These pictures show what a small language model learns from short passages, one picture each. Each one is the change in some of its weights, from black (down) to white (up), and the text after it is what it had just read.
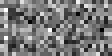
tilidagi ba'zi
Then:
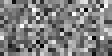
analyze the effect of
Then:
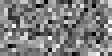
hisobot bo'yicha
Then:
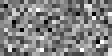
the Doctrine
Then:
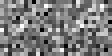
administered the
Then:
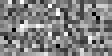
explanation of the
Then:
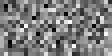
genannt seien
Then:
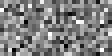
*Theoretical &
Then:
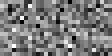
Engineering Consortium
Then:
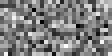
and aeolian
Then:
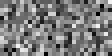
on c (white
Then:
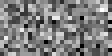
to learn" approach to
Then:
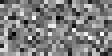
- d. turn down
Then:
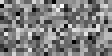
universitarios y el
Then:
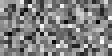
particles were to
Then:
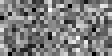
type of devotees
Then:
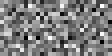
this article will concern
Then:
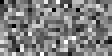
про те, що за
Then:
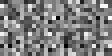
research purpose. They
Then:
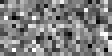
b. Adding
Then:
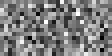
general, for the Euro
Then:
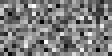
there was a significant positive
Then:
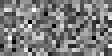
to walk on
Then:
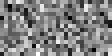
that potentially meet these
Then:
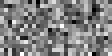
para outros itens
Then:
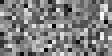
rituali per la
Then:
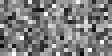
num período de
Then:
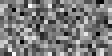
political patronage in
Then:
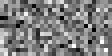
destacam que a
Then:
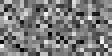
Number Room
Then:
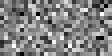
the first Marathi
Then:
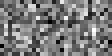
from an extended family
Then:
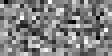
solve waste management issues.
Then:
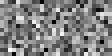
CSs are
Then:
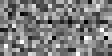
in a class. It
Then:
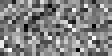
mustaqil o'rganish
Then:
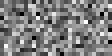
the experimental ones. This
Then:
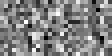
caste system and the
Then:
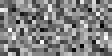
be measured directly, it
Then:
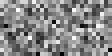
VII VIII
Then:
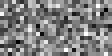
слова в процессе
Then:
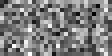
y es esencial una
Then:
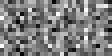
um documento no qual
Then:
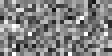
tashqi ravishda
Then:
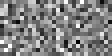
кордон через
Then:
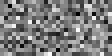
the senior
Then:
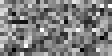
ainda reduzir a
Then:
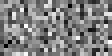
of pulmonary
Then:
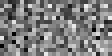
research* is the process
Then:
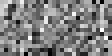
général dans un
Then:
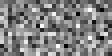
tax system in our country
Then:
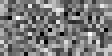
livestock technologies which
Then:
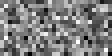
were not considered for further
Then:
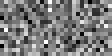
without De-icing
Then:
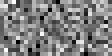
توجه به
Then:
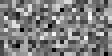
The first research objective investigated
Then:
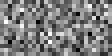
he summarized the
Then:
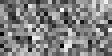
after the sessions of
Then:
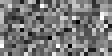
de conexão e
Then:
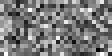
Phenom SEM
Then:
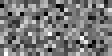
blend decreased
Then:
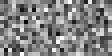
While the continuous outflow
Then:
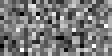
the analysis. 2.
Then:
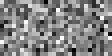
qurollarga ega
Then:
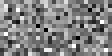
forma que puedes
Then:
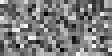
1$, the parent
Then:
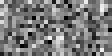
segala hak
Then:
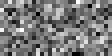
not been formed in
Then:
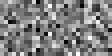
Master's Programme in
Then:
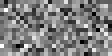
not seem to be
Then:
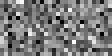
suspended in 50
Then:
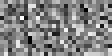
Science and Innovation
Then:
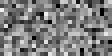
a higher extent. This
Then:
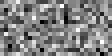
points was used to calculated
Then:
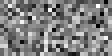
inspeksiyasi hamda
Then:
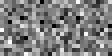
surrogate for
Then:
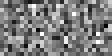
which makes use of
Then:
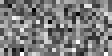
sun. The outer
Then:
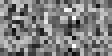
est devenu
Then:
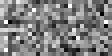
foams, produced active
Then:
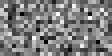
as part of a
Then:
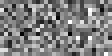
it is the work of
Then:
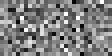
зміни в
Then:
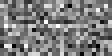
applications. But all
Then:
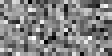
modified MAR techniques
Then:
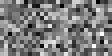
Generative Systems
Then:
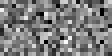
a higher number of difficult
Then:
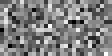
ega. Ammo,
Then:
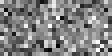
a étudié
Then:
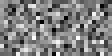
with drivers as per
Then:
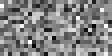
исчисление /
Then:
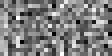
and human resources experts
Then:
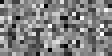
gw val:
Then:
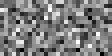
be used in many
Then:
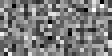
of clean dry
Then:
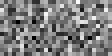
conical lateral
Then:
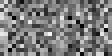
CC. EE.
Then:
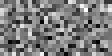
começando a
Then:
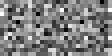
una característica
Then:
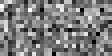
Projects for the social
